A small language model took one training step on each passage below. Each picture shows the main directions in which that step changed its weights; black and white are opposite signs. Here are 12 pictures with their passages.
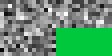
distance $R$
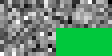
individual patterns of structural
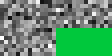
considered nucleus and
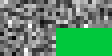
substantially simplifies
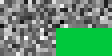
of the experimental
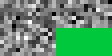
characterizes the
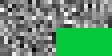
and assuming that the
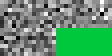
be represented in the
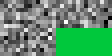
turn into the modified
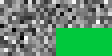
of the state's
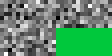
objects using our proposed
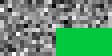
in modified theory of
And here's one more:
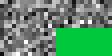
redder than our
